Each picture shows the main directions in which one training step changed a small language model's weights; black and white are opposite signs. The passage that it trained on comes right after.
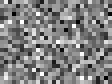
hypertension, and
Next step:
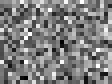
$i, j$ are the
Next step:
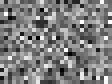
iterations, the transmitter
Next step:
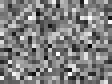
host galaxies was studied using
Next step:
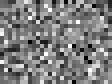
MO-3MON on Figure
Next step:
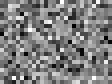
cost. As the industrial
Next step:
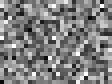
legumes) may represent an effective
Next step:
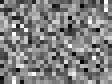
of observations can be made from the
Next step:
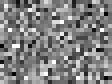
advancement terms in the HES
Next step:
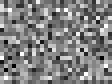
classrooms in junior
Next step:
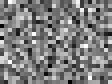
feature extractor. In both training
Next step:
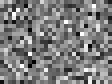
appetite was present in
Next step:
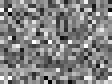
Ambika Prasad
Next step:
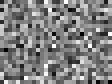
take speech samples and identify a range
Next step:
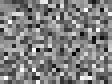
complex numbers a and q ,
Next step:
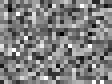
(\ref{Omr}), is also
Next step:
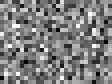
guidelines and styles for
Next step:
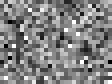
a greater success probability in the case
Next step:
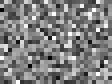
transition between a trivial phase and
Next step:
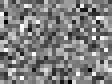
a few rows and columns
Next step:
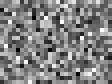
expansion to quartic or higher
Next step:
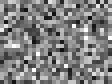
line contains no resistive element
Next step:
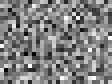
law (1), so that
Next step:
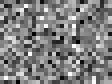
therefore recommended to establish and
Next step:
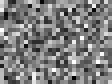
the beneficiaries. Figure 2
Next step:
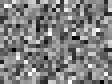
key to our understanding of the strong
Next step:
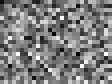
can be further reduces by
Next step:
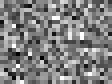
random sample from the PDFs
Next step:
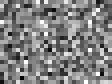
sincerity and cooperation
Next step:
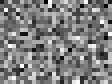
\cite{Coleman} that
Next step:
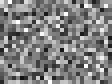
custom-made clear plastic
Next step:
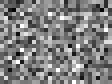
by the GWS theory, while the
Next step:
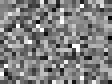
where either or both countries revise
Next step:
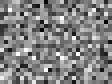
feedback signal. With the help of
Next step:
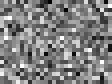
Medicine, ³
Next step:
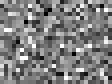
that the quassi-particle energies
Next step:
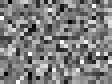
(23), which uses parameters
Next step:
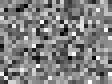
utilized for downstream
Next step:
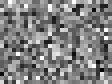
to the separate cross-section
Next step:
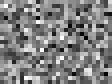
occur. In this case, the
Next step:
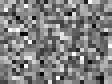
is to dedicate a given
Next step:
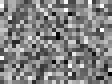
Lesotho ²Bible
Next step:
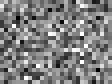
4. Decrypt the
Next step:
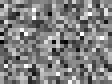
disturbance formulated by an
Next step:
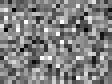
Newtonian boson stars
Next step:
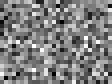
describes a spacetime which
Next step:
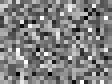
a same-component
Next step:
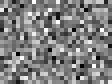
orthogonal to the EED
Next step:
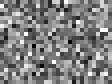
pollutant analysis published in
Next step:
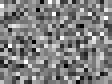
seeds per capsule and
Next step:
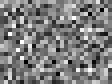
the distribution of study participants as per their
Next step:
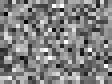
Kielce should implement **a
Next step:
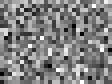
the overall regression model, the
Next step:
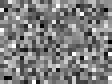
neighbor realizes the link
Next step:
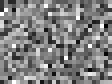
developing, among other things,
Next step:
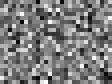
involved patients of both sexes
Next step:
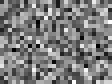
In contrast, our approach achieved an accuracy
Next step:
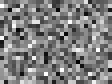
is COMMONSource?
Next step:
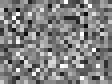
there is higher mean score of 1st
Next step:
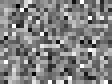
(X1), Opportunity
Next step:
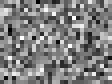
walks focused specifically
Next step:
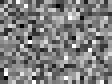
zones without compromising
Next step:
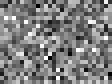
(normalized) residuals
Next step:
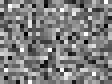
scores within the first 24 hours
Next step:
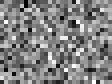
we can estimate the hybridization strength
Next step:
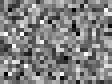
technology and its availability on the
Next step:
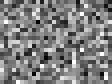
and comparison of model profile with data
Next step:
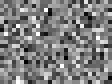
For example, the radiation field parameter
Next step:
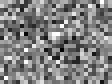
transcription factor-gene
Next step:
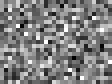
performance in general and entirely
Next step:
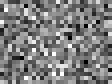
drastically *slow down*
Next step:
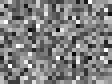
motor current measurements. C.
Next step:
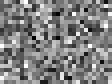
is more subtle than the
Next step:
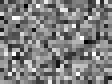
of Sturmian words,
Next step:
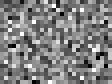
\cdot \ln^i x}
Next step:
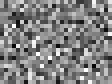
KAM maps revealed a local
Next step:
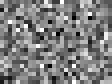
test. The analysis of the research data
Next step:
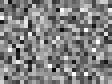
demonstrated its effectiveness
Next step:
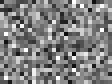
of most relevant concepts related to
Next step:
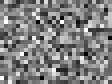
and $0.7$, respectively,
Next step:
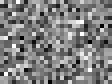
RQ aims to describe techniques,
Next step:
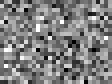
\ to its dual and using an
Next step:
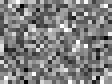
to extract color features coded
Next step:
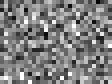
information and technology together in the right mix
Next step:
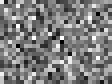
of application and the compost rate on
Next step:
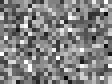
expressed using the implicit function
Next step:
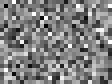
with a veto on the
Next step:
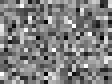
knowledge of the c-to-b
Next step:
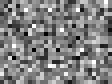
survey) require expensive boat
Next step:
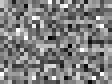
(Mwandigha et
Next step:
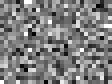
vacuum is modeled by
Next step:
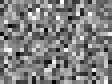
for the flour sample. These
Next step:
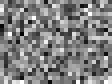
low-frequency modes with
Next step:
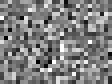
reduced CPU load, allowing
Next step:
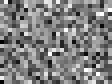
ones, there is a
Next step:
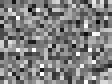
final MS has a circular
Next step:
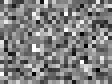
and preprocessing activities including statistical
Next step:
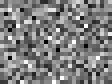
pressure exceed the critical point. In
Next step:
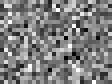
taking into account the cycle equation
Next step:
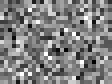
accurate, since they are more
